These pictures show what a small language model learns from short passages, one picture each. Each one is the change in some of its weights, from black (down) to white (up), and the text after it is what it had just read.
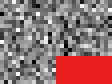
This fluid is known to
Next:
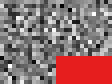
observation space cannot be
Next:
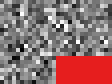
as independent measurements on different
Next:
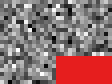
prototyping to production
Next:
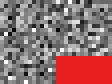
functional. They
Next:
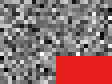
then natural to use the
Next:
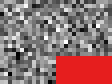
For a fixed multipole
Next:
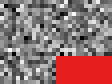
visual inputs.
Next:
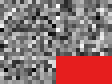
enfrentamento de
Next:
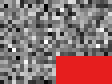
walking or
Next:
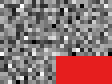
not likely raise
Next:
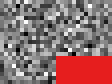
in der Schule ist ein
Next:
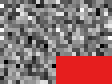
observed a notable variance
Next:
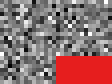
through the chameleon
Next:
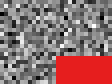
per day. This rate
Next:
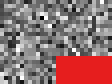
total conductance at some
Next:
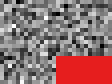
Minimum |
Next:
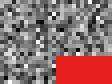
the spin-polarized
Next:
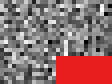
consists of a fitting
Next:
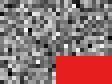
London SW7
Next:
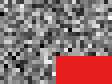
When running
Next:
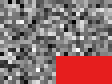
and G. H.
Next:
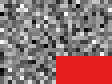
Universidade do Estado
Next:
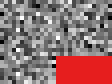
This result is consistent with the
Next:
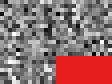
interaction $\Lambda$ on its
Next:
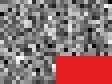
of Mathematics
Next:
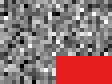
Corrected model.}
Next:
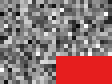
of the enterprise
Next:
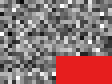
lexicons, and
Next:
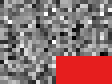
fermionic force
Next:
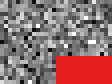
/ Ly$\alpha$
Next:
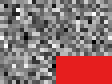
was supported by the
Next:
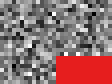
the polaron with decreasing
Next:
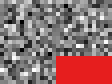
не выступал за
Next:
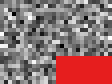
proportional to the
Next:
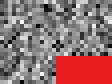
articles written
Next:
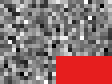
this approach, it is
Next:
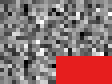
and $1$ for the
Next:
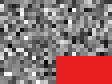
as pessoas,
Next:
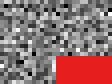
Xulosa qilib
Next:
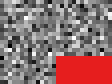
14 de abril de
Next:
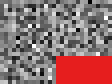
for costly human
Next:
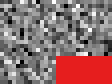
NbN film
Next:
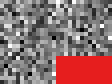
the cellular material is
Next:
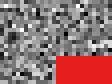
TAM dan IDT
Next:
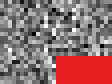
$\mu$s is
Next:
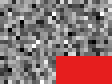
the quantities $a$
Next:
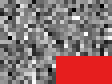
function of the axial
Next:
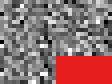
positive number representing the
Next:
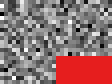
en los procesos de
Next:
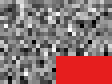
и была она
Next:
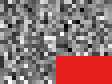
as escolas são
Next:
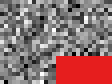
of interatomic
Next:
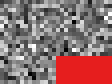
by the global mean
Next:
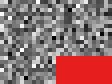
qisqartma va
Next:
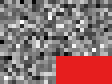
bereits im 19.
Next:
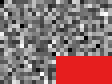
at finite density, in which
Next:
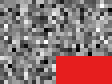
of the order of 5\%
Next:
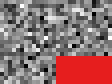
производство и
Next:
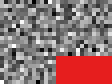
referido mestre
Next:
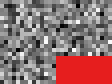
поскольку в
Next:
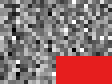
length scales, it would
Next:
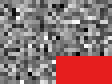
its exact relation. For
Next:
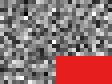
the mediator states.
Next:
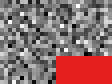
якими, за
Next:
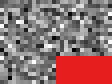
equation by the extra
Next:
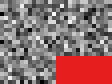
just above the critical
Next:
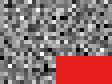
dipinti nella
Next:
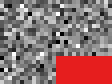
Department of Physics,
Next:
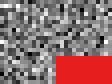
\caption{The effect of
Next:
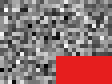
$M$ tiles and
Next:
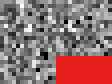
и роль тела в
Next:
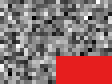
role in the training
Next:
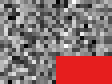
errors alone.
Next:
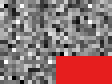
unexpected events.
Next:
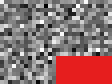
it vanishes.
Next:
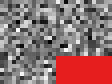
and Keiko
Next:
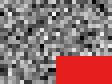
the class of the sample can
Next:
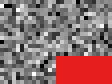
various relevant sources related to
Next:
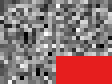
demostrated that the
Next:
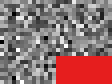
does not by itself
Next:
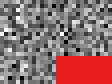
field. The stretch
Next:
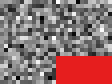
достаточности для
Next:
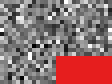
theory, which fixes
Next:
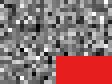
son ifodasiga
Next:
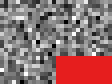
можна простежити
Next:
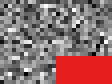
\\ \tableline
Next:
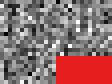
lo planteado, la
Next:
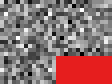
is an exclusive cross
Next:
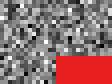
traz Alvim
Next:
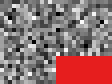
E **quem trai
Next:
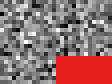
It consists of a single
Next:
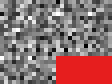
formulaciones, citas
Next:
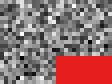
и инновации*,
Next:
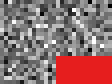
were about 8.2,
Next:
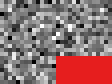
pure gravity at
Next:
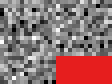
reveal the origin
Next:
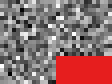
close as possible the experimental
